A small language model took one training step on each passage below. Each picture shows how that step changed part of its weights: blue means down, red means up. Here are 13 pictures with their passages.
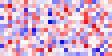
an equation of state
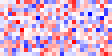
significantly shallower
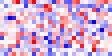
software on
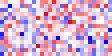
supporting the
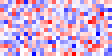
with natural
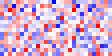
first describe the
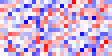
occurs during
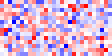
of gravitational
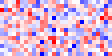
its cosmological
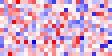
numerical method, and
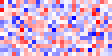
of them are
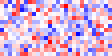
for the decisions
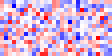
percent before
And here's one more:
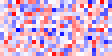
from the corresponding author
